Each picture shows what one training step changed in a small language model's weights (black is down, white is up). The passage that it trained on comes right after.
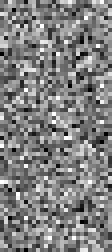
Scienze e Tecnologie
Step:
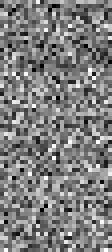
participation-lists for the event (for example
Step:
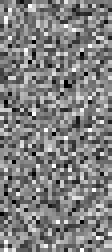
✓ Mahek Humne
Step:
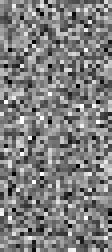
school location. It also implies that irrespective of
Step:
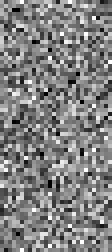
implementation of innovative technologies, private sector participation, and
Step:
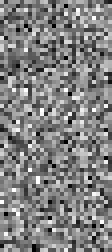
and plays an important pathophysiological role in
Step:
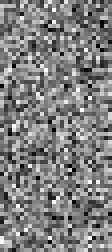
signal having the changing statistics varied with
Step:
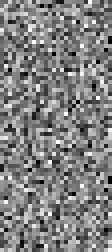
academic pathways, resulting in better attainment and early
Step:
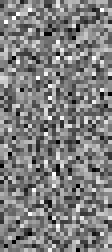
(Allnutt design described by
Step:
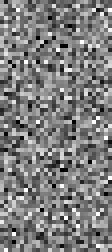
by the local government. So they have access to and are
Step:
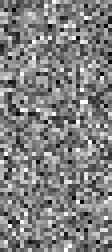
Relating small-scale permeability
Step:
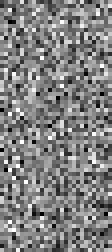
configuration of chiller systems, building owners and
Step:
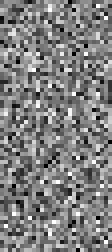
by 60 Japanese learners of English showed
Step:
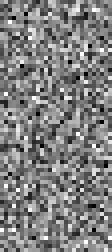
Handbook of PI and PID
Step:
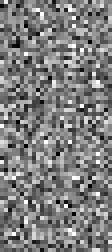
having to appeal to the law enforcing
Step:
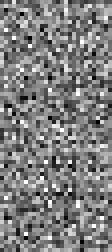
important, such as mental health or media
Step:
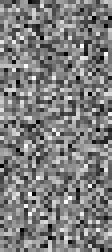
lifestyle in the formation of social concepts such
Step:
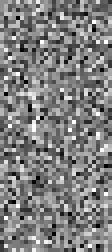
used to evaluate statistical significance. Observations & results:
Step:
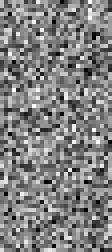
describes the above results. Figure 6. Distribution
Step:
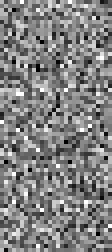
private forest holdings sector: state of the
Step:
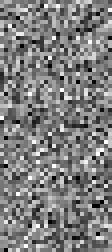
the combined filtrate and washings. The
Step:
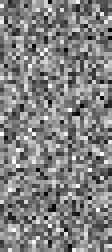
the start point of settlement propagation
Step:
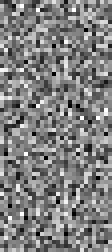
1, 1 \leq k \leq L$ and
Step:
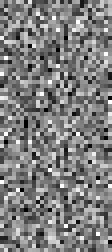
for production, testing, etc. Consequently, the legal
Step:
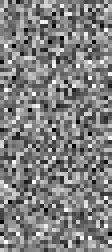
of the study is therefore to develop an effective communication model for
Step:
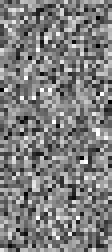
and 6 agrees well with the dominant ocean
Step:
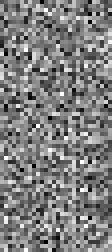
and use of technology. It is determined that perceived
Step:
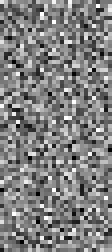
become of mounting interest due to the growing need to
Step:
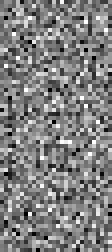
(2013). Tremor suppression by
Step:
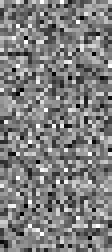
insights have been expanded by later researchers who
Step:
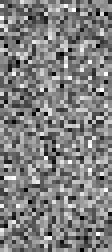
deal,” “I felt
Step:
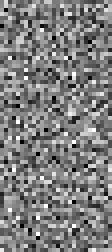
from each wind turbine and from the entire
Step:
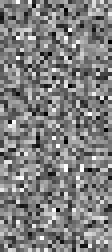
and contemporary influences shapes the health
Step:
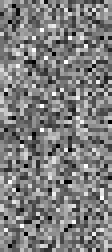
neighboring assemblies in
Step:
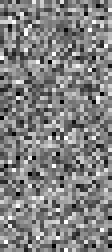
MPA. Feels it is an important
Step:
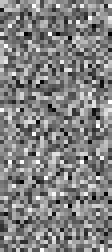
than for the uncycled specimens. This may be
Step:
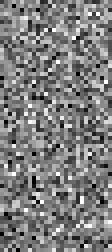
modulus has resulted at 50% fibre
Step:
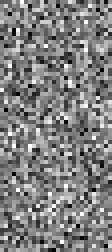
rather than upper extremity coordination. The
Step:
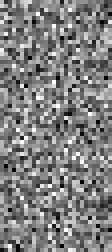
determining which characteristics of personality constitute personhood?
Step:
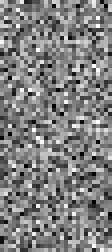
suc wrapping, or equivalently we decrease it
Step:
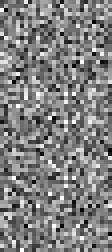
with an average value of 3.93. Fig.
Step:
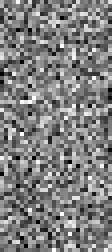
and logistics service providers. This requires a means to
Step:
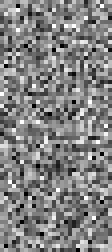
structure of the music more efficiently. Both of
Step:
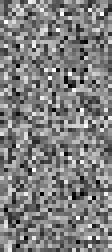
however, the oligosaccharides produced from
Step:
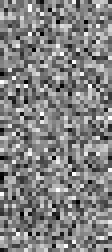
concept of small family size for the improvement of
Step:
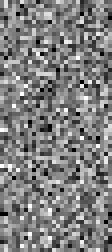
as houses, fields, canals,
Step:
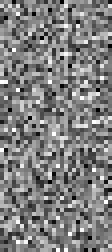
insulation exhibits a higher overshoot
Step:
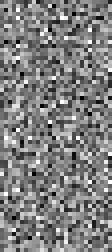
is embedded, are in order.¹ I
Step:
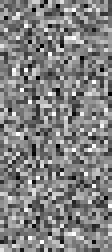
these are 89 DA, 76 DC,
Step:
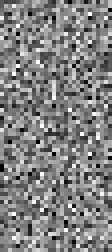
strained and the resistance decreases, corresponding to zone
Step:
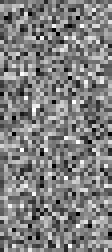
Discussion 77 % of cases belonged
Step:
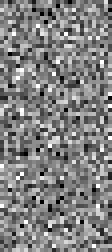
Au concentration (0.12 mM) of the
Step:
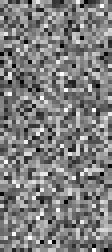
Education for Prospective Teachers-
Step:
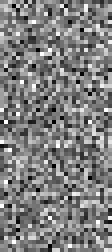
staging classification [16]. Response rate was
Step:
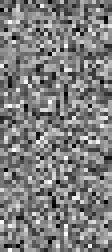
as: voltage, current, frequency, and power for independent
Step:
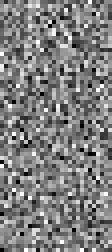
over long distances, leading to cumulative
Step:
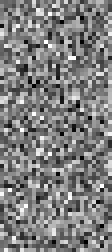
Medical-Surgical Sciences and
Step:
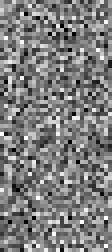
transition: an overview of world patterns of change.
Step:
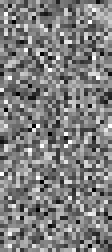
that contain activities, with better management and planning. The
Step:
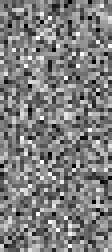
including bronchiectasis, age,
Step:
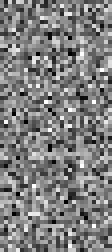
of current legal and regulatory acts of
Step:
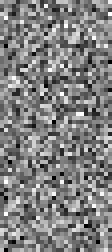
by OUI designers: Fluidity,
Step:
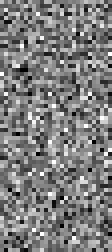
a parametric thickness t_{PES}
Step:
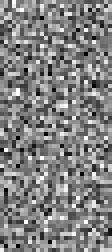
at water temperature of 9 ± 0.5 °C.
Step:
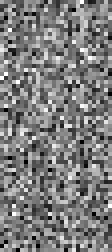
cases of thoracic and extrathoracic
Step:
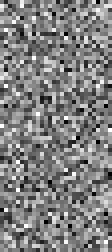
Conversely, long measurement times are suitable in the case
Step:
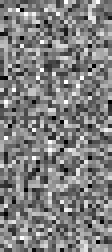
Oliveri² and Ivano
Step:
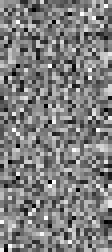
statistical analysis method are mainly used to conduct the study.
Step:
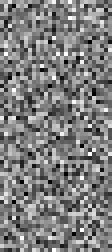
IQTISODIYOT &
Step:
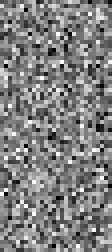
nearest ocean border, this will add further
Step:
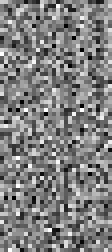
to individual body weight, otherwise to 60 kg per
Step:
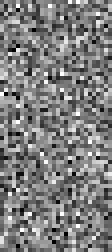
began to reflect. To what extent are preschool
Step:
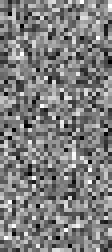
represents the author’s personal view and is not made on
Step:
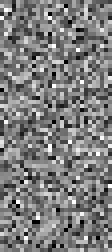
stock solution of the nitrophenols in
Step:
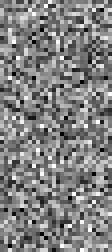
debris-related closure mechanisms will also
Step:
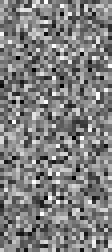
of 70 µg/mL) or
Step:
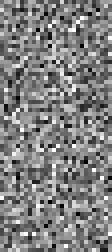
The breast is a dynamic organ in the female and the
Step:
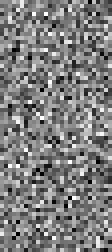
is same with the flux of permanent
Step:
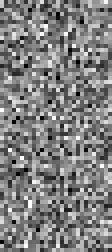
the complex relationship between adherence behavior and clinical outcomes in
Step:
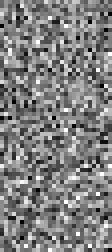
as those that may remain unaffected, so that they
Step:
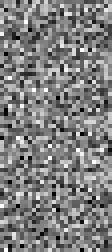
and structural details. The structural assessment of the
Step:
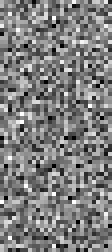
via the weights of criteria obtained. Besides,
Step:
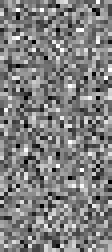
my personal collection (Oligochaetology
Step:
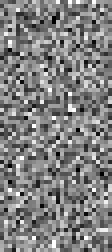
regression (LS-SVR) technique.
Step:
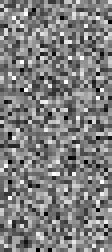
of specific shortcomings in prior knowledge and understanding. Results
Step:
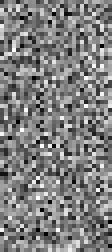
all tests show an increase in FDR. However,
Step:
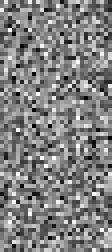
increase in volume of the cranial cavity in
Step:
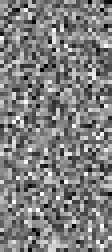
instance, models with ResNet backbone generally
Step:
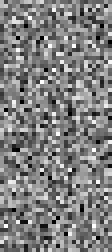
advocated by participation theory, emphasising the importance of
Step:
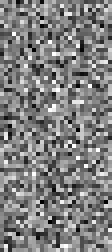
on farmers as well as the national economy.
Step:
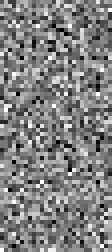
regarding violations of reasonable deadlines at
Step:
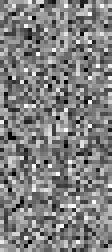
\right] dx'_3 \quad
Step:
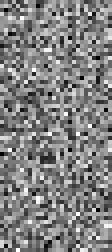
admitted in the same hospital to be
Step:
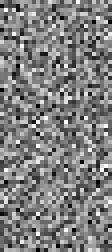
take on other roles. How to create a good
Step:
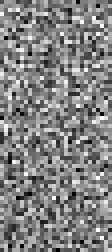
purposes. Therefore, before asking teachers about
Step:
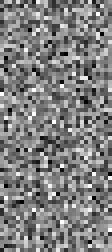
firstly extract a shortlist of well-formed and
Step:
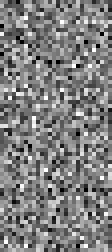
values between 3 and 5 (Nandre *et
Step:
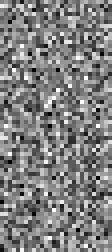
improved qualities in terms of appearance, dissolution,
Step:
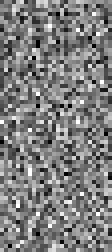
control, adsorption process is considered better as compared to
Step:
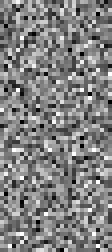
Four Step I: Restatement of
